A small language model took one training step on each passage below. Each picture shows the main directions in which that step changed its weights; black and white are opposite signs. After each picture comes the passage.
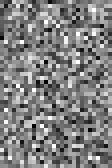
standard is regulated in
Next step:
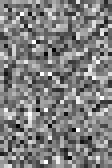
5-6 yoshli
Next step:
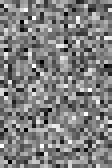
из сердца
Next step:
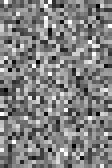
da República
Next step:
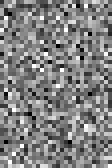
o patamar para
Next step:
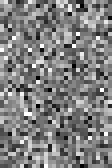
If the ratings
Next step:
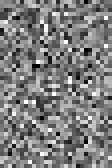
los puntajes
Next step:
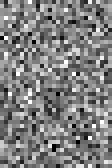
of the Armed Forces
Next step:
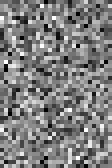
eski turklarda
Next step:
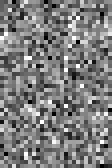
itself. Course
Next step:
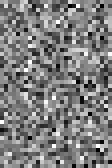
at the end of Stage
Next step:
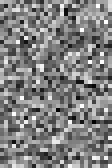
brasileiras estão
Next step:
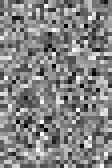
features of compound
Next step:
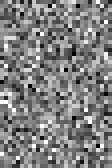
pesadelo da
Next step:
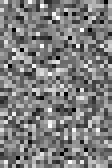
los alumnos,
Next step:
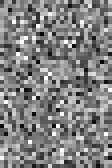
period of residence,
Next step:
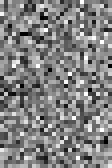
годы более
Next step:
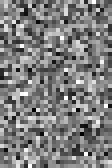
utensils are also
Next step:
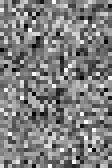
va B belgilari
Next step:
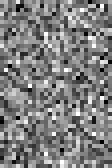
taxol production. The
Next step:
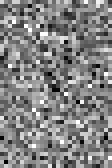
Analysis of literary
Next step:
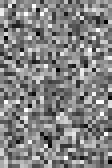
și au doar
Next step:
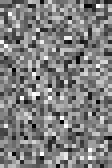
deben educar a
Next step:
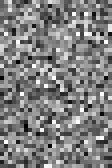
of these properties include
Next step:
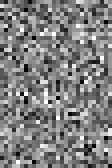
його подолання в
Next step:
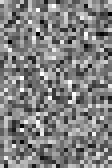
em cada calibração
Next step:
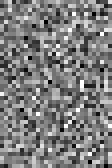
of the world.
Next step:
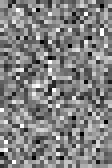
for 12 weeks to
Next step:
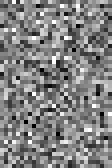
porous borders,
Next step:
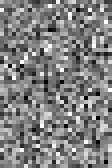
and application ease of
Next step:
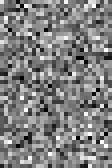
Although the sample
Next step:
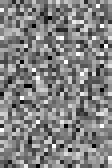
inclusive education.
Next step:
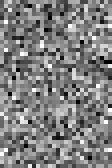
Therefore, few
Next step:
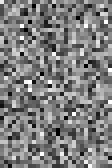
de apă a fost
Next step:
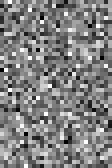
Ratio (DER),
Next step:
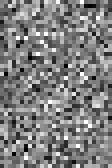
hydroxide and
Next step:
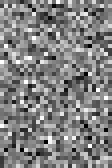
con las intervenciones
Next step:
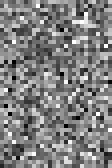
interactions of hand
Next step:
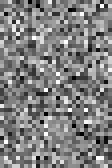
reorganização do
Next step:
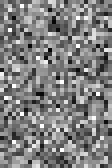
mehnat bozori
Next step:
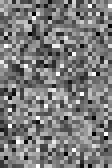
qayd etildi.
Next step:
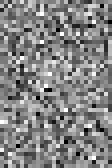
ha ocurrido lo
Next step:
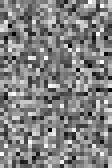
belasting, die een
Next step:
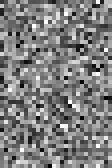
use, thus utilizing
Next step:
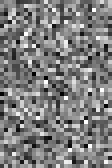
Universitas Sumatera
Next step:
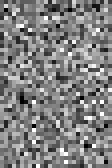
⁵ These were
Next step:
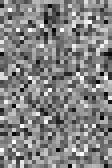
the largest operating
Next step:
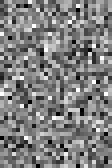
the concept of realia has
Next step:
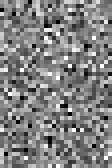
es un coordinador
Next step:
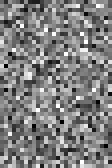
varianza de los valores
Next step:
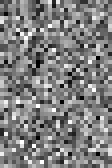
there orthodoxy
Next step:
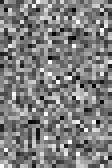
provides ineffective
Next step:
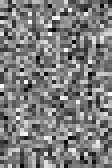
is found which brings
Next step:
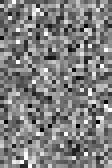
molecular tests are
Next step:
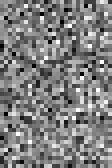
del yo (Bell,
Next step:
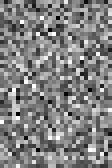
déchets avec
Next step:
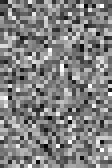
de Rebeldía”
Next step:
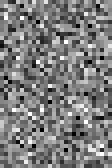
se distancia dela,
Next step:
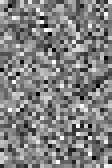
results show that modulus and
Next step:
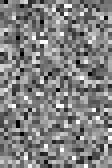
separation [38].
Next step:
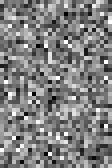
Chaudhary &
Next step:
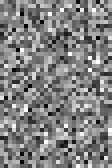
Medical Association on
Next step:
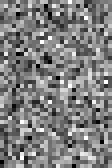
etish, his
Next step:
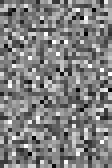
in biogas produced.
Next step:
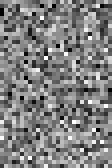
інструменти Power
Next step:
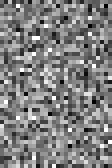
uncoated and coated
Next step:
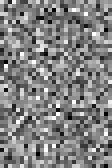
xattoki o‘z
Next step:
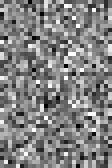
suffocation of plants
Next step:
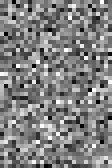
as a potential conflict
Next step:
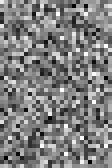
kino san'ati
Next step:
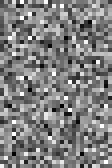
alta qualidade. O
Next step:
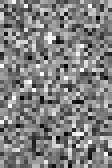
refere-se aos
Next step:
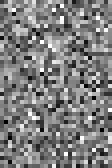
out patients of sexual
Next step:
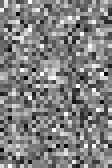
4. Discussion
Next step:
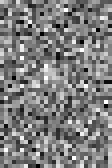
reactive power compensation
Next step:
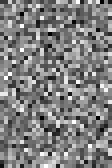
by a broader social
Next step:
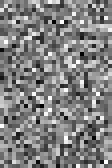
works in the dairy
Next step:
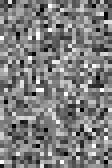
author, threat
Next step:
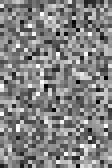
the United States into
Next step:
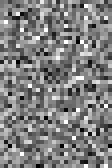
gives the desired
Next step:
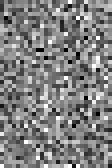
key learnings so
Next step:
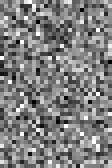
Oocysts: A
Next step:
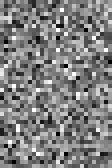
ergonómico para
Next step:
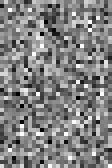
the literature from tests
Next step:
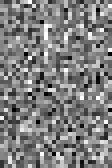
being as being of
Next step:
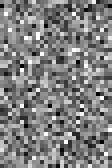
in the IUCN
